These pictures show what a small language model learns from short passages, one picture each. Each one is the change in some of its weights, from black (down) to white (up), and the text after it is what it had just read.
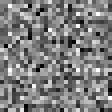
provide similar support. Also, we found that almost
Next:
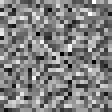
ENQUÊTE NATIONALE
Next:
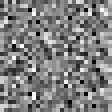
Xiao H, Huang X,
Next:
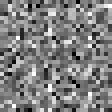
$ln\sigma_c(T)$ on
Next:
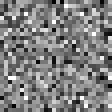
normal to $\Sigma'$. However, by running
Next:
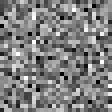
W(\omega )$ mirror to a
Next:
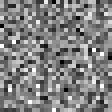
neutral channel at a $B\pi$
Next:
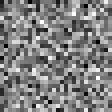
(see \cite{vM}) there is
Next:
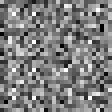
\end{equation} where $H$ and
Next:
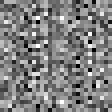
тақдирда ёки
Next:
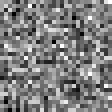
code. Let $|C|$ be the number of
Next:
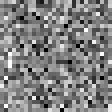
of bits. This sounds more
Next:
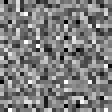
and cosmology despite the intrinsic noise
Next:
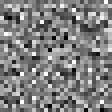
a vivência e o exercício
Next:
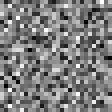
elektros tiekėjo
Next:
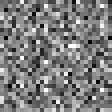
vakolatli organga besh
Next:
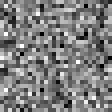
that is connected to all other nodes with zero cost
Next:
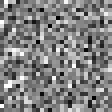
swiss-cheese type, given by
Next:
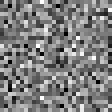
операторського персоналу
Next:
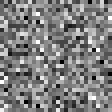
ручна праця народних
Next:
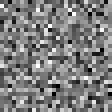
nimadan iborat ekanligini
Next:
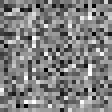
$(X,T)$ has the BIP property
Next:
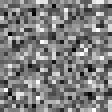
муҳим вазифалардан
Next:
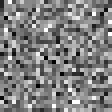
variables into the diffusion model $\mathbf{\theta}$,
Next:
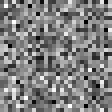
tela poliéster, adosada
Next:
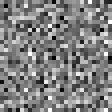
= 4$~TeV. Theories with
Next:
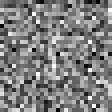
the ongoing $0\nu \beta
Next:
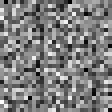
Claim. Again xq
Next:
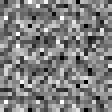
tekanan dalam pipa yang
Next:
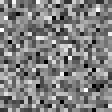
\item{3} Efron,
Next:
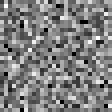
\caption{Valence-space NME
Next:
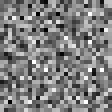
k,l\geqslant 1;\\
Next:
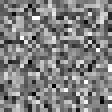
agrotóxicos, apresentam
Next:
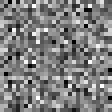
ko'rib kelish; - ma'lum
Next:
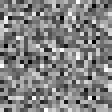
simple, cold, inhomogeneous
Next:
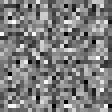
strategiyalarni amalga oshirishda,
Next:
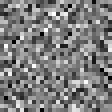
$a$ and it becomes increasingly harder
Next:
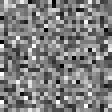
be used to expand the $\Pi$ problem into
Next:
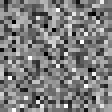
untuk mempersiapkan generasi
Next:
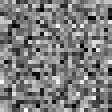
національного продукту.
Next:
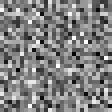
a classical Dirichlet series in the Fourier coefficients
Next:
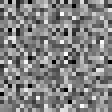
yüzeylerinde oluşan
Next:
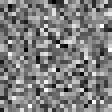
$\psi_0$, is expanded in terms
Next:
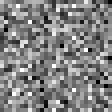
a node connected to adjacent pixels.
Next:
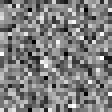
hamda "Tarixi anbiyo va
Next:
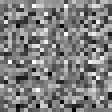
тўғри тўхтамга
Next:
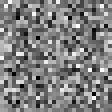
Tópico Aumento da
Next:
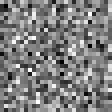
with respect to $t$. Assume that
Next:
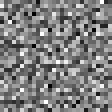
libretto ve müzik
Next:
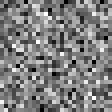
Milliy qadriyatlar asosida
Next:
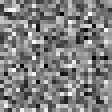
años) y de cannabis
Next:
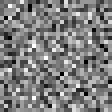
a real number $a$ such that
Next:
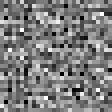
з метою підвищення його
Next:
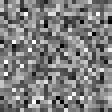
to the previous ones, reproduces the
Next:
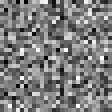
taken to be the smallest positive residue
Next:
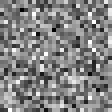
On the other hand, as a result of their
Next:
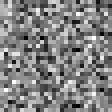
article, a critical analysis of the level of
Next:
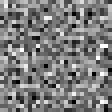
las terapias sinérgicas que se
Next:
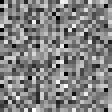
Житомир, Україна,
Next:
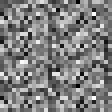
идея внедряется в
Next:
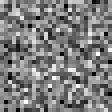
have been proposed a few indexing models according to
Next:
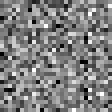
x\phi$ where $\phi$ is
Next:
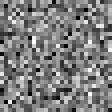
$k\neq j$ imply that
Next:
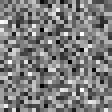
the maximum signal, and we repeated the
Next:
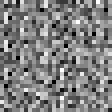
joylashishini tekshirish,
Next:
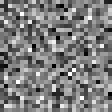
is infinitely near or equal to $q$,
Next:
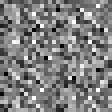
by \begin{equation} \theta_B
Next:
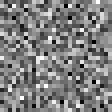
interest. {\color{black}{In order to
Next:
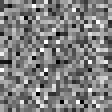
в центрі нашої
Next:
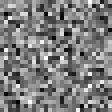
one or more threads is simulating more
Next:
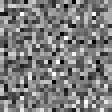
can be controlled by the forcing term
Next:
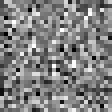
operation of identifying $v$ with a vertex
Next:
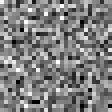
this transformation. Figure 2 reports graphical
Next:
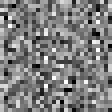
correlated capacities to propagate influence.
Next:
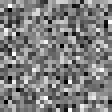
مشخصه ی
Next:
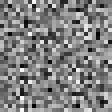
accurate and illustrated in Fig.
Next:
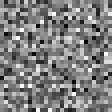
in contrast to the higher codimension case.
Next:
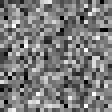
\Lambda (k-\gamma)| \delta
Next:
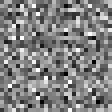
del tiempo leyendo o
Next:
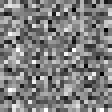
“Por esa doy fee como
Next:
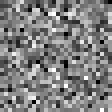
$\rho_P$ is the number density of
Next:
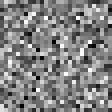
of Combinatorial Theory IV;
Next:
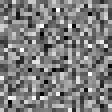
-- more precisely, those from the Constant
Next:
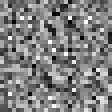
value $\frac{i}{\sqrt{p}}$
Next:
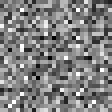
nova “metafísica
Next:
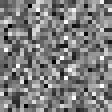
symmetry along the *y*-axis is also
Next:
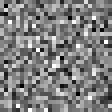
университета e-mail:
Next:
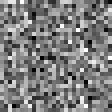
políticas neoliberales en el sector
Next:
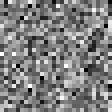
in tablets, Brazilian Journal of
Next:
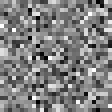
Log Loss & AUC &
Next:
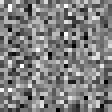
of the spin network if all Hamiltonians
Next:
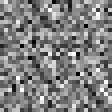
Infrastruktura boshqaruvi
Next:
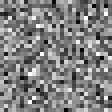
of WeCAN may be another reason.
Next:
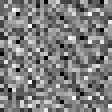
\end{cor} \begin{proof}
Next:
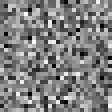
$\tilde{T}_h$ with one more
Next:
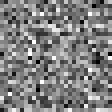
hospitality. We also wish
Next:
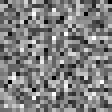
We start by analyzing the order of accuracy
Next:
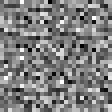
інформативним та зручним у
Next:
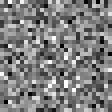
pudo identificar las interrogantes
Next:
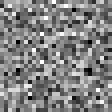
both manual hyperparameter experimentation and prior
